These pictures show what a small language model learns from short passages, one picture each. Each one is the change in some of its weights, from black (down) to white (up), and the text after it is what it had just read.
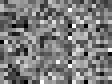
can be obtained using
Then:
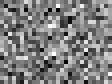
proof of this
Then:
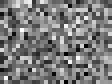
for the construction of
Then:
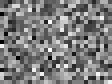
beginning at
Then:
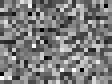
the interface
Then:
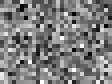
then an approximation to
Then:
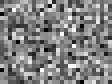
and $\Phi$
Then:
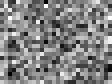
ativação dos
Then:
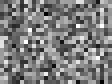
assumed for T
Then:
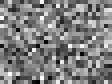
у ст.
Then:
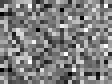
and the law
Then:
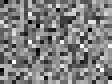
methods from various
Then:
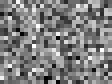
computing an
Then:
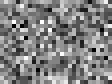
we prove a family
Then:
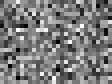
There is a
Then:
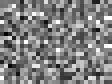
filtering out
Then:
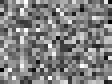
Since we assume
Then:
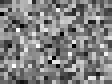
with $\ell
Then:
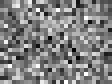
for resource
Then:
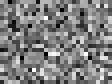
sociale: 12
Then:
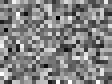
validade como de
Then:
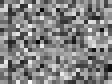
a la realidad
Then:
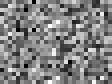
vector field on
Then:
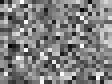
as follows from a
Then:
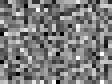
try solutions of
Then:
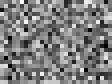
preceptos de
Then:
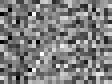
are called frame
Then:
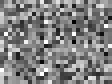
Bu kun
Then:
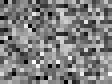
with mask
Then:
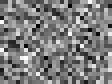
instead of
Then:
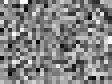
a simple closed
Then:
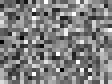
interested in
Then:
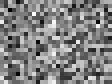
problem. We
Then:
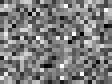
drop the explicit
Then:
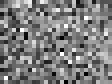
for the family of
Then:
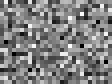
the lines of
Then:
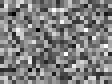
the law of
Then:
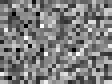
is much
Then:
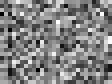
a ring and
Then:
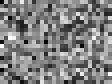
with a similarity
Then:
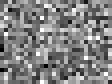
La mayoría
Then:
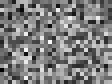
within an
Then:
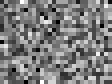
is equal) independent
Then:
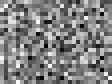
National University,
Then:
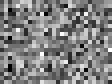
of systemic
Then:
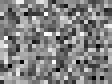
sobre derecho
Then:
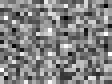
Palau i
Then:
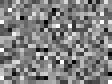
taxing if
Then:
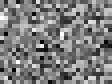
como recursos
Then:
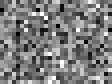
noch vor oder
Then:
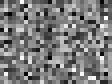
that a more optimal
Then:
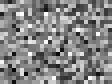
bef +
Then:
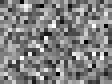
за кожне
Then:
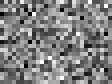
the symmetric matrix
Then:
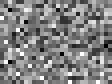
справи і
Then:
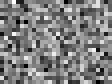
subvariety of
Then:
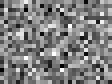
property of the
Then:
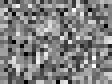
de los factores
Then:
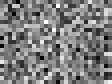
al concepto
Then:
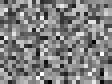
acuerdo a
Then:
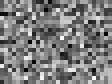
the analytical
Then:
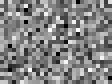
% femmes
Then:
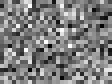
the AIG
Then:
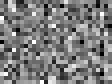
total multiplicity
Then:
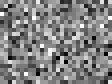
la erosión
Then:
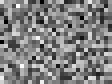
implies, in
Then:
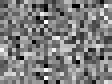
plug this
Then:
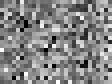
thus allowing to
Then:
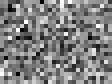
yang boleh
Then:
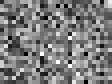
can not be
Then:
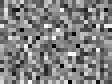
where drops
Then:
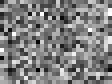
again the
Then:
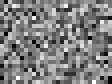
debía ser
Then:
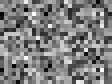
application of the
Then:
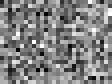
a solution:
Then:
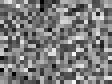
general, which
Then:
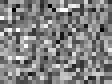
что учебники
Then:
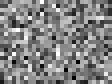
on $S$
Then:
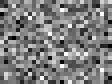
surface with boundary that
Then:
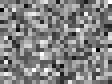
adabiyot uchun
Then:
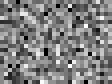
canonical projection
